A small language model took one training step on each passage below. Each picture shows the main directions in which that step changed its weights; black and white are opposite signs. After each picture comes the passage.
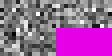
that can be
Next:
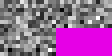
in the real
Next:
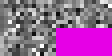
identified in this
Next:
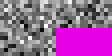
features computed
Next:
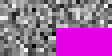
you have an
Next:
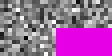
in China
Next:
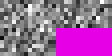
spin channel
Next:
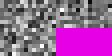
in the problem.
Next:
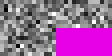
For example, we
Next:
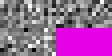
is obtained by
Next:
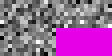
then the program
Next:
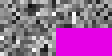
following equation for the
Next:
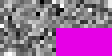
2, which
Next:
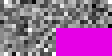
over time, so
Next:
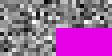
supplied by
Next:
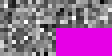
project /
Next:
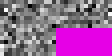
\) is a
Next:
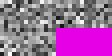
validate the
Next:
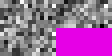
given below in
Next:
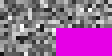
so clearly
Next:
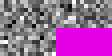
data would be
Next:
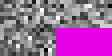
row sums
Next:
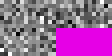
determine the
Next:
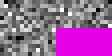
discover the
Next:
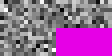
In the same
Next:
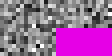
of Law
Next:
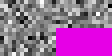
showed an
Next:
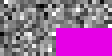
not just within
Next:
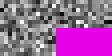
to its individual
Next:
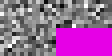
could describe
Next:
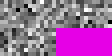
stars do not
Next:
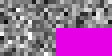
the Fermi
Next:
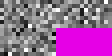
that the population
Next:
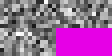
is still
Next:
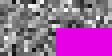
lines in the
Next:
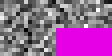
a Fourier
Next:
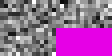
founder of
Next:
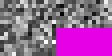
in addition to
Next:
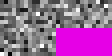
with the experiments
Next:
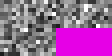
of solution of corresponding
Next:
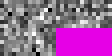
the observational
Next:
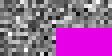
in regions
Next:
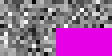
training the models
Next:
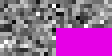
to increased
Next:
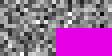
level decision
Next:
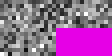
different from the
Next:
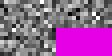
now well
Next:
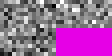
gas with
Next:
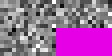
analytically, and
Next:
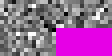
the photon
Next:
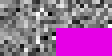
after several
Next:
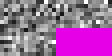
is one of the
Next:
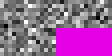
the movement
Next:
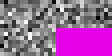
the least
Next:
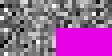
driving the
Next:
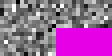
to be set there
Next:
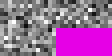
$V$ as
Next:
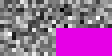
in the previous
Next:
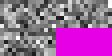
but it is
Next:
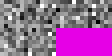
not uniform
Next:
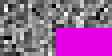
the existence.
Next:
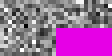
presented as
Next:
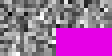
the basis of
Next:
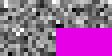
so, the
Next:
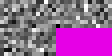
is approximately
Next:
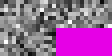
potential of other
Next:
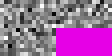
is note that
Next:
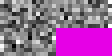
and SH
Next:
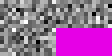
also examine the
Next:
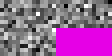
to stop and
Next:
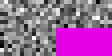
with volume
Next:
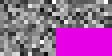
particular integrated
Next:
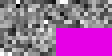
gap between
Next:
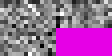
\; \langle
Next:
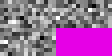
$w$ is
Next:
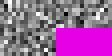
the continuum
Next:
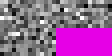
can afford social
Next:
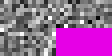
for the development of
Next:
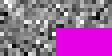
the side with
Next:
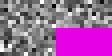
and circular
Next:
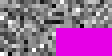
with the final
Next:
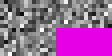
d$ the
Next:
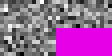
groups. This
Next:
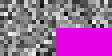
The most likely
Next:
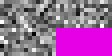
it is periodic
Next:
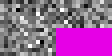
edited by
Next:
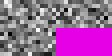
to t' and
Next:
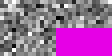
detect in the
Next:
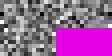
includes the
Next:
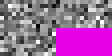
tools to
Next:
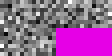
and at the same
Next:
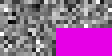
matrix. The results
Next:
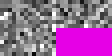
a TDS
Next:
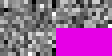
in their products
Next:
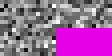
to construct
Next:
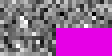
an individual
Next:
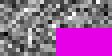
requirements and
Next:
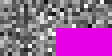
of resolving
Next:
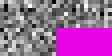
consent was obtained
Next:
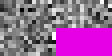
of almost
